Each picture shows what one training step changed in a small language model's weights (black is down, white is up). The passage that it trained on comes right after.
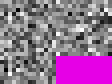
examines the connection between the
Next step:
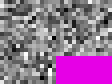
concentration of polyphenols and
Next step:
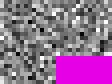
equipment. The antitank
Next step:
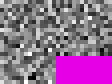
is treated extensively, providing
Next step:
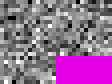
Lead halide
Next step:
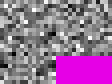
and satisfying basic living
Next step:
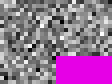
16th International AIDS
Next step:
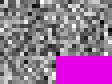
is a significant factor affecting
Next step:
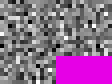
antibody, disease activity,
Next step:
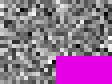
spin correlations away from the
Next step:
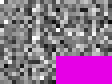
this residue is termed
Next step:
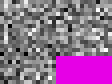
to experimentally determine the nature
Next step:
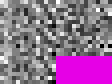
can be adjusted to
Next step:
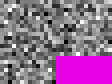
as application of CD21
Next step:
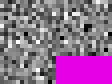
trees in the fields and the
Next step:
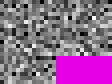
Rossi F,
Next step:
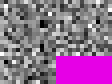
prepregging technique based
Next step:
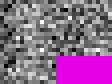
as journalist at All India
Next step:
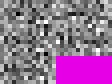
experience internal conflict between their
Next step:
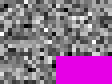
treated with water still exhibit
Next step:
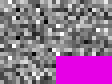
groups: variables that are induced
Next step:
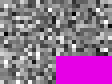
course components, evaluating test
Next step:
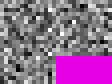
on SiO_2
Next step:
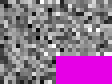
1999). There has been a
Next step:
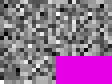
very poor citizens, there were
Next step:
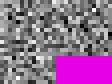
development in the family: Impact
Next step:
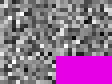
a 100 mL measuring
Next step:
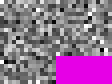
Throughout the conflict,
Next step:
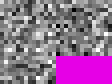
the consistency of the Union's
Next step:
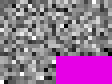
old, and this makes him
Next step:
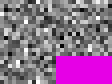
on innovative development, which can
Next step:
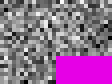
and stored in distilled
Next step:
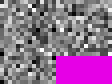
exactly equal to a total
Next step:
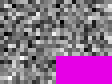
a *niche* for
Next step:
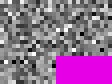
Deliverable D3:
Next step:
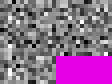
in the neighborhood can
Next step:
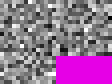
REVIEW Overview
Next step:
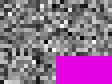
"ought to" and
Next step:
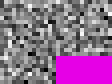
have learned in the previous
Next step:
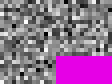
on business performance of small and
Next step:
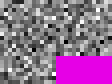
of dioxane by
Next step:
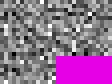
primary school in the village
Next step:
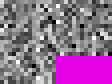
must be carried out over relatively
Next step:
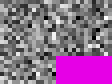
MPBCs reduce to
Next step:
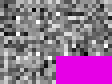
depression, social phobia,
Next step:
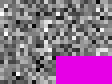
to diversify investment
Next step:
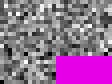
ml of IBMK at
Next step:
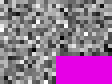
stage - Evaluating at
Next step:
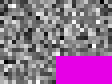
the Soviet system,
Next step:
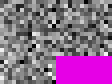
FOWTs in
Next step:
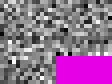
MIDI driver of
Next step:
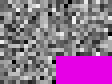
cancer (63%), and low
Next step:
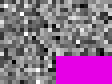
The main method and additional methods
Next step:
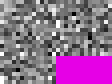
share information. Statistical analysis
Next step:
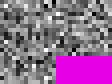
access to digital banking
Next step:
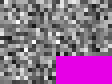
rooted in the semantic
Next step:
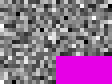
learn or extract features directly from
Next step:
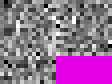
rotifers decreased.
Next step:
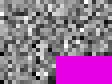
beyond the ORCID
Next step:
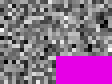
had, for consequence, an
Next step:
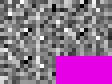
system, stream order system from
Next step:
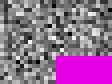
: Funding Acquisition
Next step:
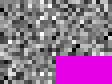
and Work of the International Commission
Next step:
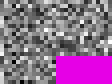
and control within an organization and
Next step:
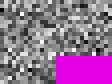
The main conclusions of the study
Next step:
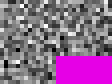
is planning on initiating
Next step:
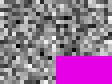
protocols for forest inventory
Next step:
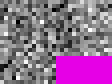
maternal slaughter
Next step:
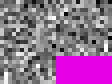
olarak kabul
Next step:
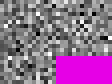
more than one species; case
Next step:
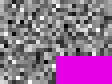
specimen for 8 minutes.
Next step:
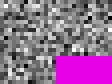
LCD monitors in the
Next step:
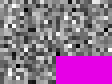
in the Lebanese
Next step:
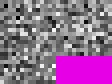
aesthetic device but also as
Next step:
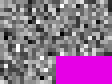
a process with five stages,
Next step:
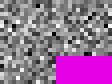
3 weeks from the first
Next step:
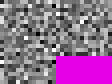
by milling and mixing
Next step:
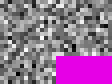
of effective intellectual
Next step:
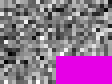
from many species of plants,
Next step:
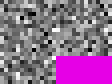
- Developers with leadership profile
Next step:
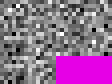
and Policy, INDIA
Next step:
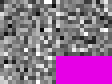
testing and software metrics, with
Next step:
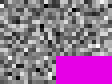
and the misuse of AI
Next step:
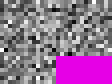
sources of capital costs, two
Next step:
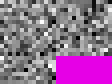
highlight was seeing a
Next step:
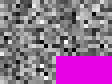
firewood to citizens to
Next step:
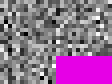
once felt out of reach.
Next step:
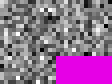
performed the first analysis of the
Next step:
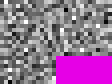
and interconnection of such
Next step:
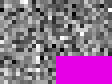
textbooks and courseware
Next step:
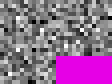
bases derived from the reaction
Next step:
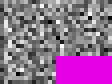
last comment in the article
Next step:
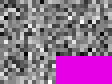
of Jijel,
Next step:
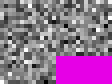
of births complicated by
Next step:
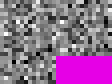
DC capacity estimates for PV,
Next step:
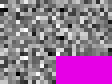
through online voting, selected option
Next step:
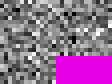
Constructor Description
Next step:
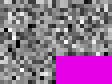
in the upper cloud represent
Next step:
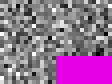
one out method) Pearson square
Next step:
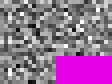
of the resulting sound by
